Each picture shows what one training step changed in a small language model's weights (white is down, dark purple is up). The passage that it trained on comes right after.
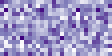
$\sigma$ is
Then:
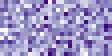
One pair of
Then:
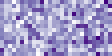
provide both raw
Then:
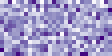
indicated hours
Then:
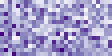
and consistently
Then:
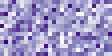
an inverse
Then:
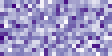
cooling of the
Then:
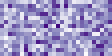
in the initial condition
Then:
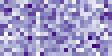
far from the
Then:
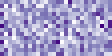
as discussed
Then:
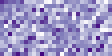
doping, which
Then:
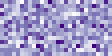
showed that the
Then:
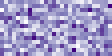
the target
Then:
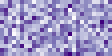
Zemlin et
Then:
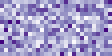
values are achieved
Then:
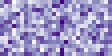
this result is,
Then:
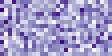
as at the big
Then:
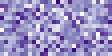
model. Model
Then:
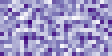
the atom is the
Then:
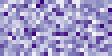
silver in the
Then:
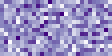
specific element. The
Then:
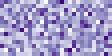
will allow us to
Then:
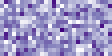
precompose this
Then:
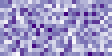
Proposed Algorithm
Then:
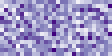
the solution presented
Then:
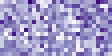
your food
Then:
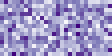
couplings of
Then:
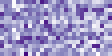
characteristic of the
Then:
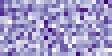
frequency of 75
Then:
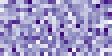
productive 281
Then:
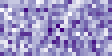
here in presence
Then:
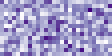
the jet yield
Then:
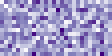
aims of this
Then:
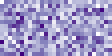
fields lines are
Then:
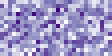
network in case of a
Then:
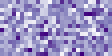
scope and is
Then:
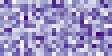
is the main performance
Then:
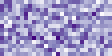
of the spins of
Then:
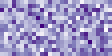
may arise from the
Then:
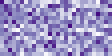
varies depending
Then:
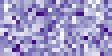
first Mellin
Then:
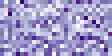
the publication of
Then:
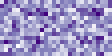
geometry and flow
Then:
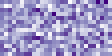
the ST may be
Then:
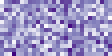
galaxies) to
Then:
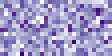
should appear after the
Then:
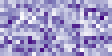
Short Fast
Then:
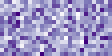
ratio is fixed
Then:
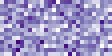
systems*. The work
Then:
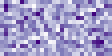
novel details on
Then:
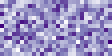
of space in a similar
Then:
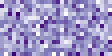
orientation in the
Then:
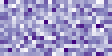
including the new grade
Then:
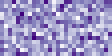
the liquid
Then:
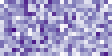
States. The
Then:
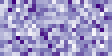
A Fluke
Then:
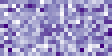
energy where we expect
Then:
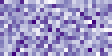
scattering of
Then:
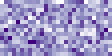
Ryan and
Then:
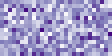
the universe
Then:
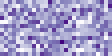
However, the maximum
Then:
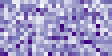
are a human and
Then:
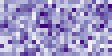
In this example, when
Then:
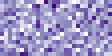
recovered if
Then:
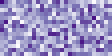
and left handed
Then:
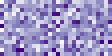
shown in Table
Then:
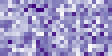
find that this condition
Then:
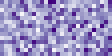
MO is in a
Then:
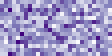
zones of the
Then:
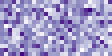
stations, stand
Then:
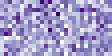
as the HTS
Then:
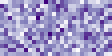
of an optimized
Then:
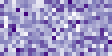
rises up in
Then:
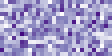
via loops
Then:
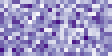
t}$. Using
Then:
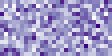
as a whole,
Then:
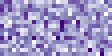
of the volume of
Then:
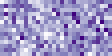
unannotated second
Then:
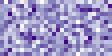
the extended
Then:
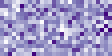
have been proposed to
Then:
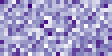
careers in
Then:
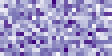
lack specificity and
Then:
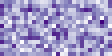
of the spectrum
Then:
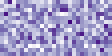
initially created to
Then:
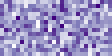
for quantitative
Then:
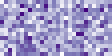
develops a “
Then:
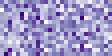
controlled by
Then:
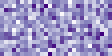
important to note that
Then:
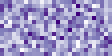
of these $s$
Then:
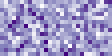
various advantages
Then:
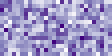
of alternative
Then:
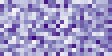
in the standardization
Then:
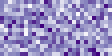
different bacterial
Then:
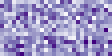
to build up
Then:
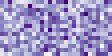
UT with users
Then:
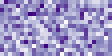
of stress and
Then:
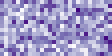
scales with larger
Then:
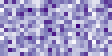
60% use the
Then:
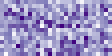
} \bigg
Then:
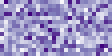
low complexification
